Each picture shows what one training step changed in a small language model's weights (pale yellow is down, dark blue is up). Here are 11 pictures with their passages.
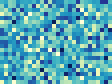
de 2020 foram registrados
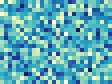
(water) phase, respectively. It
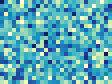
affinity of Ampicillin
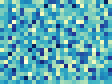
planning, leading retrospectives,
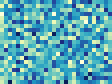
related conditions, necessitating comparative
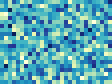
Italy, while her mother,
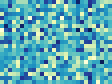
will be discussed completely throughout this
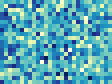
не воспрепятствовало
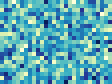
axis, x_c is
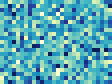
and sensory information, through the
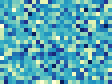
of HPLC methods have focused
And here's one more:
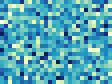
of silver nitrate from an
